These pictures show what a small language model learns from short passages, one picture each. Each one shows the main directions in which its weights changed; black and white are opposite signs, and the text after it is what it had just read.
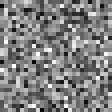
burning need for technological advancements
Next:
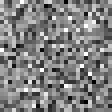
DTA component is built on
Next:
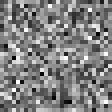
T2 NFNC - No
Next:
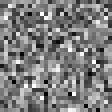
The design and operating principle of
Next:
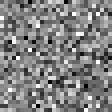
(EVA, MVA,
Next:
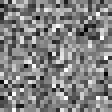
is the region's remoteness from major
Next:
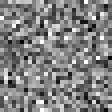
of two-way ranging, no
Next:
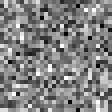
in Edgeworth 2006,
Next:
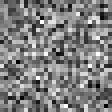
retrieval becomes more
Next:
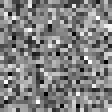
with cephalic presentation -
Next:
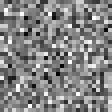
Kane’s framework [7] consists
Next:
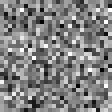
as well as their degree of
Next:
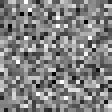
the work itself is not very high and it
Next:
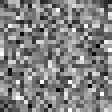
often buy or sell assets based
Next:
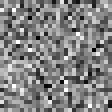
aspect*, *lazy
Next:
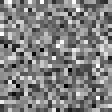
profits. 3) Correct
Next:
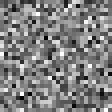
of Bergen (UiB), the
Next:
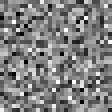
to create a known statistical
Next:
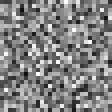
noted on the journal's author
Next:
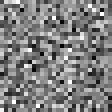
agreement with the biblical
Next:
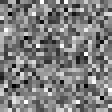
CRAW Bruno
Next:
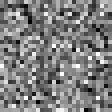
These matrices are rather nice in
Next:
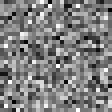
30 seconds Motherboard temperature
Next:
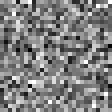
each point. Therefore, the robot
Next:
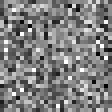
Through two pilot studies,
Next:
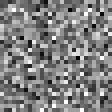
features that can support the fight against
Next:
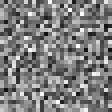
the third boom of the
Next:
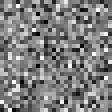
the problem of increasing instability of
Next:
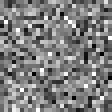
in downstream transcriptional
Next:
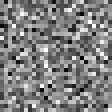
of Silver(I) complexes with
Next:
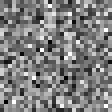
sacred language. Marriage,
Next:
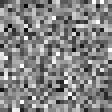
department of Tertiary care
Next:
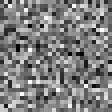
and cherish the moment in one
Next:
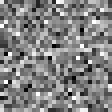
which examines the unique characteristics
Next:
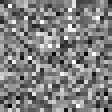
In relation to oral hygiene
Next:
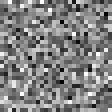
be doubled vs. current estimates
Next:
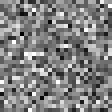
what is obtained with T 0. The higher
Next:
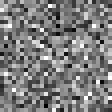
government demands that all publicly
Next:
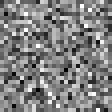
structure is of great importance for
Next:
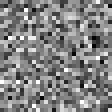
the context of higher education it is not difficult
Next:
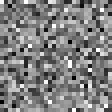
of the significant social issues that become a
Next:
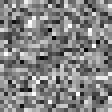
are empty. In what follows we
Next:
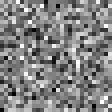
has been analysed by the help of the
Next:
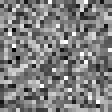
in describing asphalt pavement
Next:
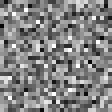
with its focus on the incarnation and
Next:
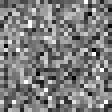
unit, Nosocomial
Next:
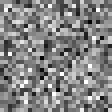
and the number of neurons is 64
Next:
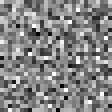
evaluated. Partial least
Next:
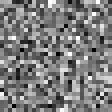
companies. Hypotheses
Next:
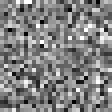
almost nonexistent, due
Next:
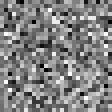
occurs between the compositional domains
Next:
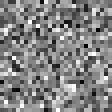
and 0.09 respectively).
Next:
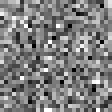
losses each device will generate
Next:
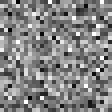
by n-TiO₂ from the
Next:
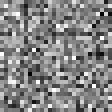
order to work efficiently, citizen
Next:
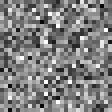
operator to square the median of
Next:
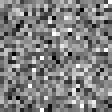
lived in 1946. Here he
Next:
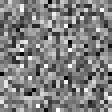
and return on asset among others)
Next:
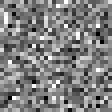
31 The objective of this study was
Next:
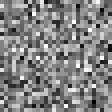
that the revenues achieved were
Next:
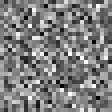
a combination of primary and secondary
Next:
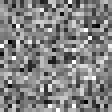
manuscript. All design
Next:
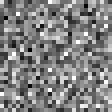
crisscross baffles.
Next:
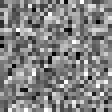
HI < 3$ = moderate
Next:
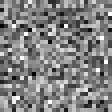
which are similar to the shapes of
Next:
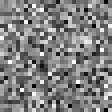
information Supplementary data associated with this
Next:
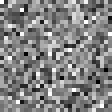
on purchases, maintenance and
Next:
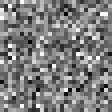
acquisition time must be at least
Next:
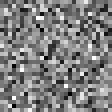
It looks like what I think a
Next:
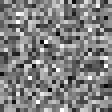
following the protocol optimized for
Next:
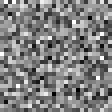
the double-rupture
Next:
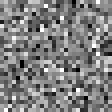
car drivers, while public
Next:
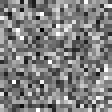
work correctly. Fig.
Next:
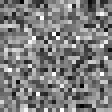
related to the topic are learned in
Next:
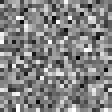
the fact that women tend to take on
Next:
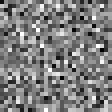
c, d), as shown in Fig.
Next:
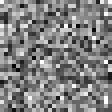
in 7 days, and of 5.5
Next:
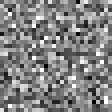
is to increase the vegetation in
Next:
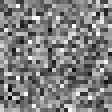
in vacuum and with the help of
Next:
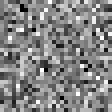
to the release of inflammatory
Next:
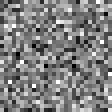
model stress state of assemblages
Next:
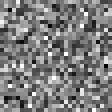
TNX prepared via
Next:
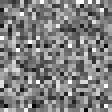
Dennis McCallum,
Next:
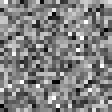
the means by which culture exists and
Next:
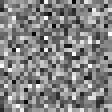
influence on the in-plane
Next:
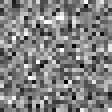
the teacher. The worksheets
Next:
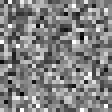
moving in direction 240°
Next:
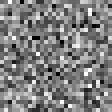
to be subject to a range of risks
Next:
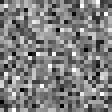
Obermüller N,
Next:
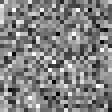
histograms for m/z and
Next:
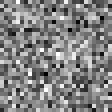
that governments should invest more to support
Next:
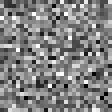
DHSs with the flexibility to
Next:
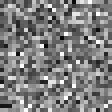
pp. - Chen B, Yin
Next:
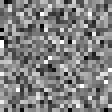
(Gray and Woo,
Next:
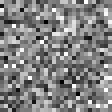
particular. In the last case, a small
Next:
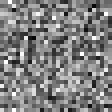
any mobile activities, where it is
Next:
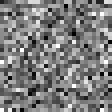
said that learning facilities and
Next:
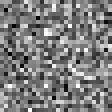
itself. expresses information already
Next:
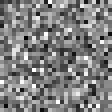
can counteract the problem, like
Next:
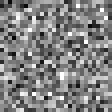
MAXERR=1. This change
